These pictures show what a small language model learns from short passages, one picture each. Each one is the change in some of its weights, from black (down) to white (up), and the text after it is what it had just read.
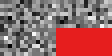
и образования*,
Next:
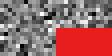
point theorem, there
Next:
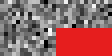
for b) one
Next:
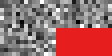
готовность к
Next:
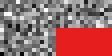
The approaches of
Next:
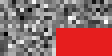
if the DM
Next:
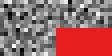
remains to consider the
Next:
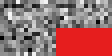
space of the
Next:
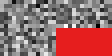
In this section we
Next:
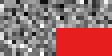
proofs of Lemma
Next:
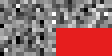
the case with many
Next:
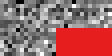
Mathematics Subject
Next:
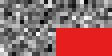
properties for structural
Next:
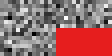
lack of
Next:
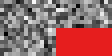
in weakly polynomial
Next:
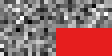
the left,
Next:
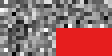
shift function}
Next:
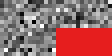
expérience en
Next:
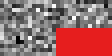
point. A less
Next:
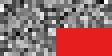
so in particular
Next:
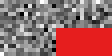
la région
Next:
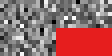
(vor allem
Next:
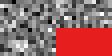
and ${\rm
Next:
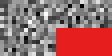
evento é
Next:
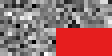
Doctor of
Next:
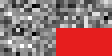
content of the
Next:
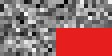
case of free products
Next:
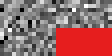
itu asam
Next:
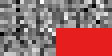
close the diffusion approximation
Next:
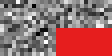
The composition of this
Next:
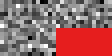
and $l$
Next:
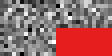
polynomials}. \newblock
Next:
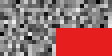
purely algebraic
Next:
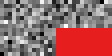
particular solution can be
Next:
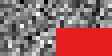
the two cyclic
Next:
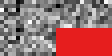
further short exact sequences
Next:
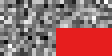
continuous coefficients on weighted
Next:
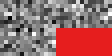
время и
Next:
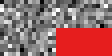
la inclusión.
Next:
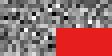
breeding work
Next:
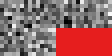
chez les
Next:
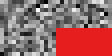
do this is to
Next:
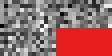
are effective to
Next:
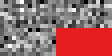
\iota: A
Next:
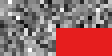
momento y un
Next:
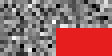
were completed in
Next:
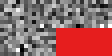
these bounds are a
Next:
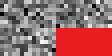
gave me
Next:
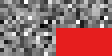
reduced subscheme
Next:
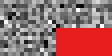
mainly to compute
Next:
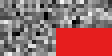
aim at randomly
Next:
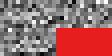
value group of
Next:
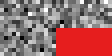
um espaço
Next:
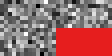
C $ sufficiently large
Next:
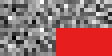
bir fikrini
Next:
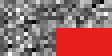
this, we take
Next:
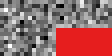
additional constraint on the
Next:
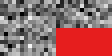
is able to
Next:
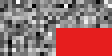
strict transform of
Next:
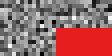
$W \neq
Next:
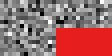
ER у
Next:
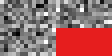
occur by using the
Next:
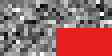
holds, then,
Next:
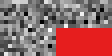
produções, mais
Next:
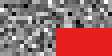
function, satisfying the
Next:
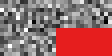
Los poros
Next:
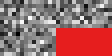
considered as an element
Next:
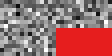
$R$. Then
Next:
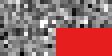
property.} The extension
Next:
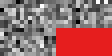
allocation in
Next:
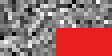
the relaxation of
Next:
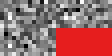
Deng Z.,
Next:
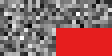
identiques chez
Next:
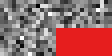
the article studies
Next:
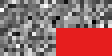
esta técnica
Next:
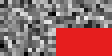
$\nabla$ is
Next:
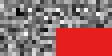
these ideals.
